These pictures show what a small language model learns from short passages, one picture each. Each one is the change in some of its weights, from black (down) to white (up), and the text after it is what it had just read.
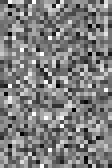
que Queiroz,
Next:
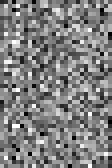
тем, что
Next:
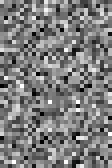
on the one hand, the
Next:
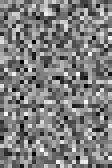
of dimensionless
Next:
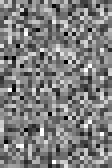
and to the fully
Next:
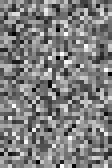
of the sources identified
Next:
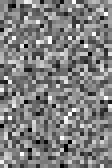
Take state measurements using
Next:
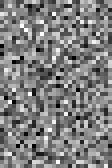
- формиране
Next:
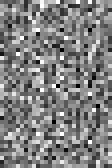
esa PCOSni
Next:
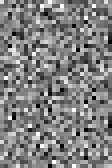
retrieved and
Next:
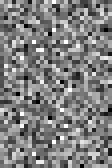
or another set of these
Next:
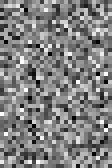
(O) Sample mean
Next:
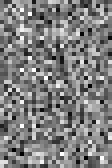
based urban design
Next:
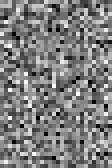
wants to try a
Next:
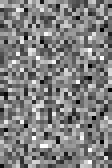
Lin Ci ;
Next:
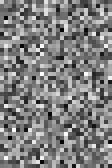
on the expectation value of
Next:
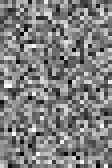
from the viewpoint of
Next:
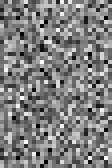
term. This research contributes
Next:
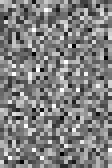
modified minimal
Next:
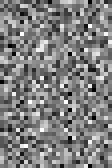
Nim Stim databases
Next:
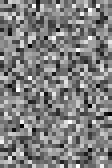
teachers choose to
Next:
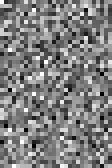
thin models are shown, which
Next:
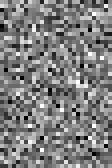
A., Minor R.
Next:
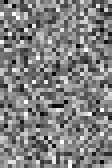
*Modern Science and
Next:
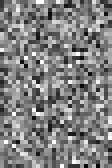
u raqamli
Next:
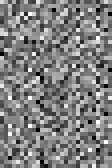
VRCNN and
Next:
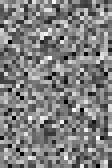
siguiendo el
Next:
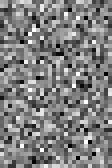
4} : Histogram
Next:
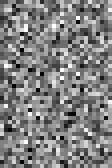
be relatively easy
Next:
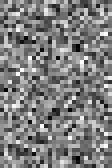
of this work does not
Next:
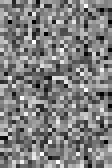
buscado refletir
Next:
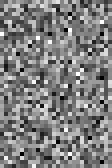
eruption) and the
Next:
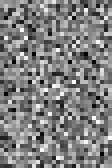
bottom in each
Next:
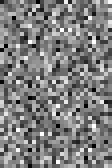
sporadic conflicts
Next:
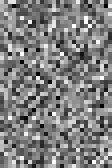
value (asterisks and
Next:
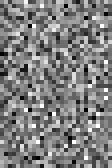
a parallel resistor
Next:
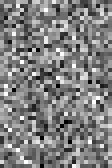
inputs such as day
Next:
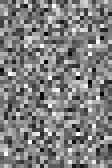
яких слід
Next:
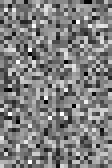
not graded on.
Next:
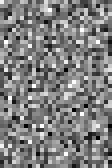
groups which are related
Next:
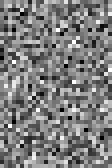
to the equation, $\log
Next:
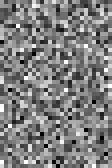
by means of equation
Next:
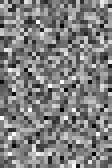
Shadow Detection
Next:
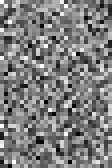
bounds on the FV
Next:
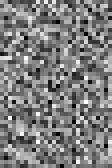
d'implication dans
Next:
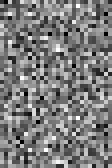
no duality gap.
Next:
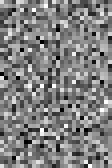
with 1-$\sigma$
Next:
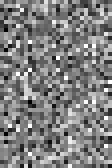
for different two-dimensional
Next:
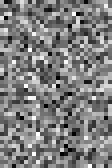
total annual value.
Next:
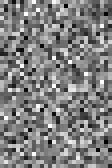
equal or reciprocal
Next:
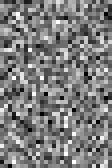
challenges due to the
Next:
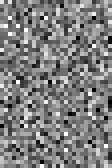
influences different aspects
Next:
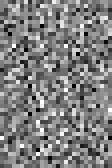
appear in the tiniest
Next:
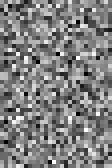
exhibited signs
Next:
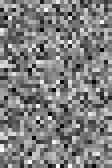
ions of a given species
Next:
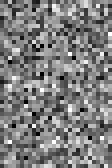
крові були
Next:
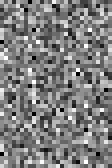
is also evident from the
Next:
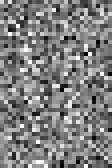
lead to a strong reduction
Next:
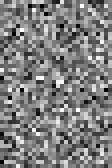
based on the AOSP
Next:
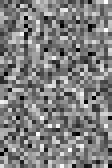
the zenith angle at
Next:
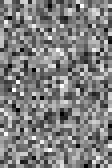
hexagonal core
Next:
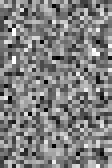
and neurological
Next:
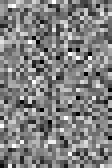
$\ln \cal P$
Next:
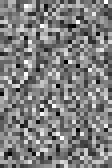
contramão dos
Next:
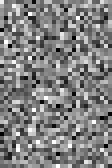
We deduce that the
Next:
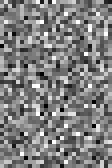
all are at less than
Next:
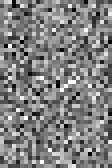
agencies to formulate
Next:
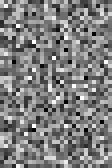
we need to compare predictions
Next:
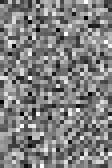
teaching reading
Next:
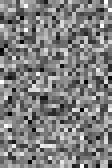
ijodi uchun
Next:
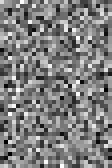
consistent theoretical
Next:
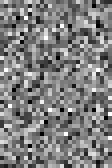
introduce new functions
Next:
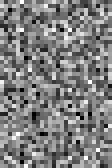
$\lambda$ increases, which
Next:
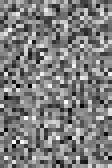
of digitalization on
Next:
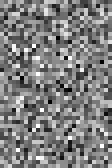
of the probability distribution in
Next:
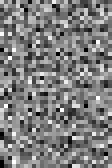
is due to the fact that the
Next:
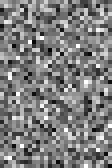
ces facteurs
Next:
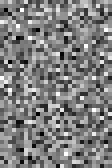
have been different where people
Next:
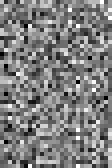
C and Safi I
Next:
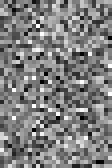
год. Этот
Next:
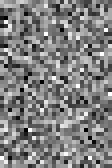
\times 1}$. The resulting
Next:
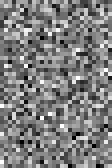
and produce hot
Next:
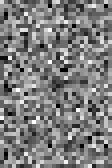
completed. The sharp
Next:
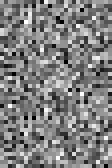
Research Funds for
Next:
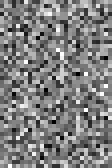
yang terdapat pada
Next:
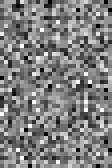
paragraphs using
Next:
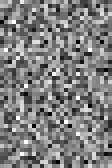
one can write computable
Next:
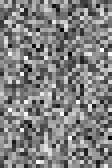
and viewer who
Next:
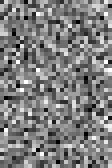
but peak shape is
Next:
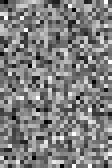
radar resources for
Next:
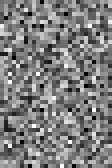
Sheep also depend on the
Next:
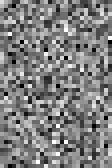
technology in education to
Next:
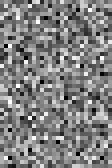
unter Verwendung
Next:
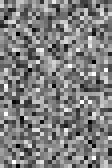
the highest prevalence
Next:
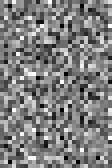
ofertados, como
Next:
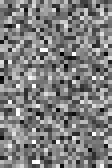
examples show that the
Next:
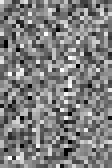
effective potential was found in
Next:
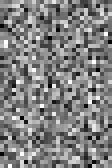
a execução do
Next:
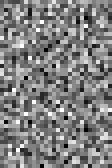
It's written in
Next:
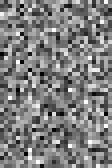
a saúde.
